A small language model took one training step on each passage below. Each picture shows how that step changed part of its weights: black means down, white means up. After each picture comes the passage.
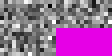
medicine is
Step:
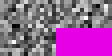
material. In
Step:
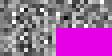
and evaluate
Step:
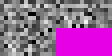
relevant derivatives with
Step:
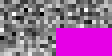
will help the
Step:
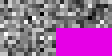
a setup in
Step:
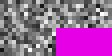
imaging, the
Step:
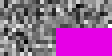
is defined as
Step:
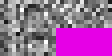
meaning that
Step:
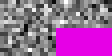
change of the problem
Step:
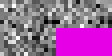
C. To model
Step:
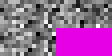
researchers in this
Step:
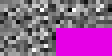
we have to introduce
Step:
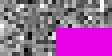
$x \in
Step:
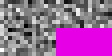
second order term
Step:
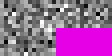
flux in each
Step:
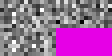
and six
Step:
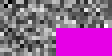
then overflow
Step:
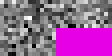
spaces. These
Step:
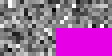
of covariates
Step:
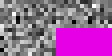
for the CR
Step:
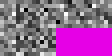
performed by four different
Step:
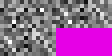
and satisfy the
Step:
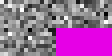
avoid it that
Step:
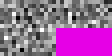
for all affine
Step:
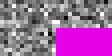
children from
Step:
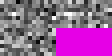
In probability theory and
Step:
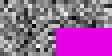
as reflecting).
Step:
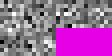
a total of
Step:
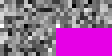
asymptotic behavior depends
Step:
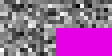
radial curves
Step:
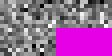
corridors based
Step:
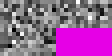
was not an
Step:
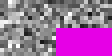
reduction of nonlinear finite
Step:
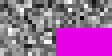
page 19 of
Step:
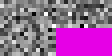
used for the method
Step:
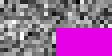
the polynomial maps that
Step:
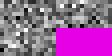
are comparable.
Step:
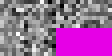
equation (1):
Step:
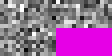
that the object
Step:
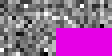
formalize the
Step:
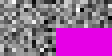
diagrams that
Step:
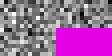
as the sample
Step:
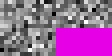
product matrix}
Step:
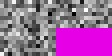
similarly structured
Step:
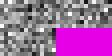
couple of
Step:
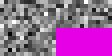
the process at time
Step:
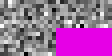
of the perturbation
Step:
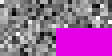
cubic equation
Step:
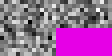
influence the work reported
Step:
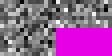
since all our
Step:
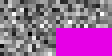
in the magnetic
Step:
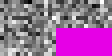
associate the
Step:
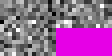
this, it follows
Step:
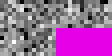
concentration in
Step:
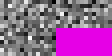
when it is peak
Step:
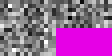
on the recent
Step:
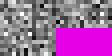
Foundations of
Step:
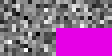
The Gelfand
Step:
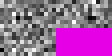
for the diagram
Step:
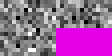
were reworked
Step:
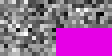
mothers with
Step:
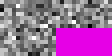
high barrier
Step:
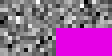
phases produces
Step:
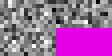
of square
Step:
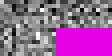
will be useful:
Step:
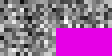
inside the
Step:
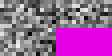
and $M$
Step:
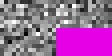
the likelihood
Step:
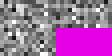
the base
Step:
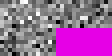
frequency conditions.
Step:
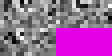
window where
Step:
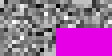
the periodic
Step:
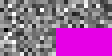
and asymmetry
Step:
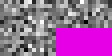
patients having spinal
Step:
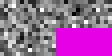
which may be related
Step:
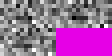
easy to
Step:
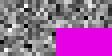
determine the extension of
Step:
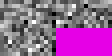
1}. Suppose
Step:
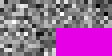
the solar
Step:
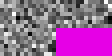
for possible future applications
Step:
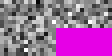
to mimic
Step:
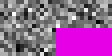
with bias along
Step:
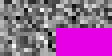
are done using
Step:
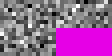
$V$ with
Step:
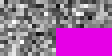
the course
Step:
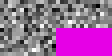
in the direction to
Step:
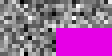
solving equation
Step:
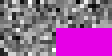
convection and
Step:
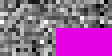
energy objectives
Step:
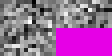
numerical differentiation
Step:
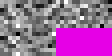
sake of
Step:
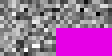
to record data
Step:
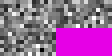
patterns, and
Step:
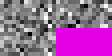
vendor management
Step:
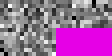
on the combined
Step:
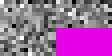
EC variables that
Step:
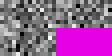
then accounts for
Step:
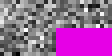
contribution. Each
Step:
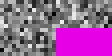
space $X$,
